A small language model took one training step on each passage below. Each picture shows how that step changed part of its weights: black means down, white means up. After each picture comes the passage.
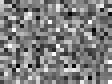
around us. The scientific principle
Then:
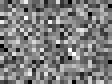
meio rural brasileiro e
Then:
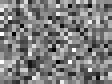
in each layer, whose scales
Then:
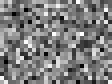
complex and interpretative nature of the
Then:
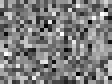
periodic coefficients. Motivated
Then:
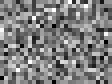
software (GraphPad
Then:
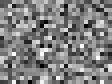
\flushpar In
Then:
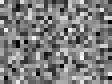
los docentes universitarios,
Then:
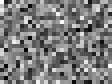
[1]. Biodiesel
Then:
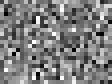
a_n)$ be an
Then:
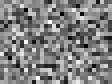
the virus and we cannot make
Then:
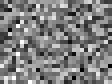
1.5.** In equation
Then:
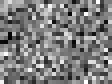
a cleaning vehicle,
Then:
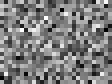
в предотвращении
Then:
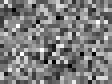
feels pain scale 3
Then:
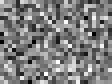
termed “ideology”
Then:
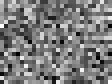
and we introduce the corresponding two
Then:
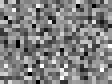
facilities, the role of
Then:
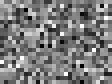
the functions $f$ and
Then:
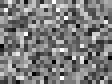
in dit artikel
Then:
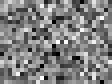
a thorough knowledge of this
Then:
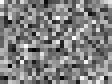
Advances in Modeling
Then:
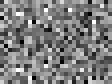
hand. The burden of
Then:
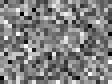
turgan eng dolzarb
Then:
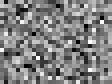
сдерживается по
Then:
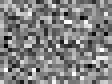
comprehension, predicting outcomes,
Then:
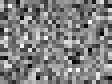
institutions. The research process includes
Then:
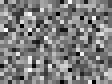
of ferroptosis
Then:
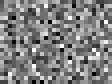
interests. Author details
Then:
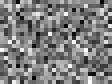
Analysis - E. Figures
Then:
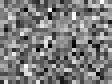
$$ Now, taking the derivative
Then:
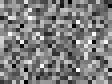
or blowing was investigated
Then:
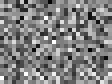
Анотація. У
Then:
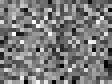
\] Following same argument as
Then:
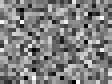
va videoelementlar
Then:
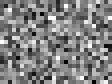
faktorli modellar,
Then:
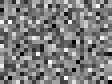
Ion Channels,
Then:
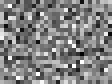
Voluntary consent means that
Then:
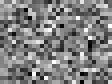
the scalar function $ g\colon
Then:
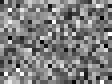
Uttarakhand. Int
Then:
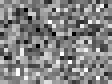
the same trajectory, so
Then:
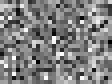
inhomogeneous material properties for
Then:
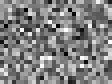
the meromorphic extension of the
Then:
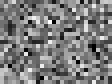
Reflection of the Soul
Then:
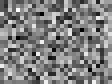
omborlari barpo etish
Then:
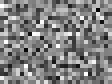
but the feasible region in
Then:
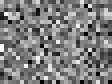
agudas depois do
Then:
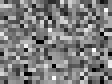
correction to prevent the
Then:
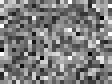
on Effect se t p
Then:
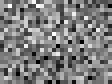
15 min, when it has
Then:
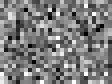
Now set $v_\eps :=
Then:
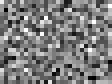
Good clinical judgment
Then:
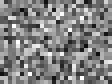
this, I thank the
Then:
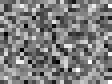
van de les Inhoud van
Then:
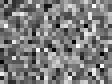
< 2 Retention time
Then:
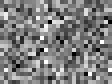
coherent view of one author
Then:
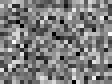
some Weierstrass point
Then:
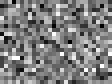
set this up so that $\log
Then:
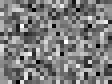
păstreze în
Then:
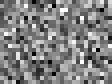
bending stiffness around
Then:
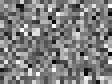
de la acción humana
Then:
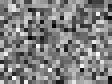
We then express two squares
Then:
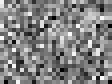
with $j \leq i$
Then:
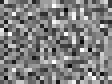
fundamentally the formal principles
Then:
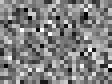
the packaging. But where
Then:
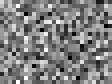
NbS (right)
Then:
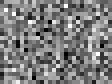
31. Arthur,
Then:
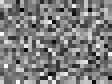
padecimientos del
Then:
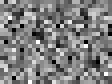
of the point set) and such
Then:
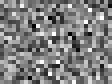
fatores favoreceram
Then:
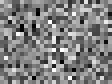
en habla hispana.
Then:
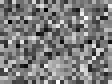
managers, and government
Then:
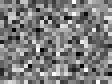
isomorphism between the second and third representations
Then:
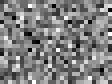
yondashishi kerak.
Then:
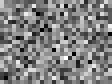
to Freiman's
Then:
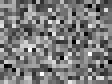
where $\overline{S}$ denotes
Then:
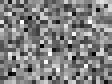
(SRLS) index through
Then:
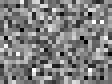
\R^n$. This is
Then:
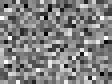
büero Juliane
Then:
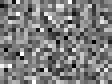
for member states to shift
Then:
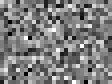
antibióticos e os
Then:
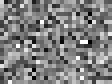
more general formalisms allowing the
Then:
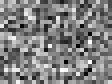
and results 2009. Working
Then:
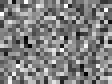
clarifies the interest of the
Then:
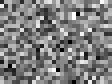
Maupertuis 9,
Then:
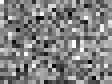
Given these conditions, global sections
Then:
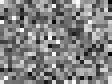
y 30% de cobertura
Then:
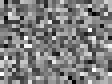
alternative to the traditional form in the
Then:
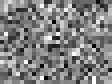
a retrospective analysis of
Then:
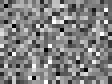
caused by the system control.
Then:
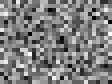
rotavirus vaccination
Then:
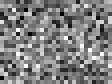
à manifestação sagrada
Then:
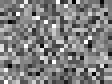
Surxon vohasining
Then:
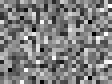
proporções significativas. -
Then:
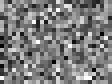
dense in $B$. Since the
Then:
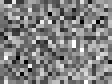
three flow regimes, such as
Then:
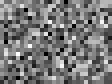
thermal induced strain and as
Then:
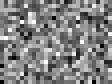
from beef and ostrich
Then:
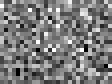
real and abstract analysis,
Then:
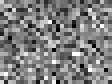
executive and the organization
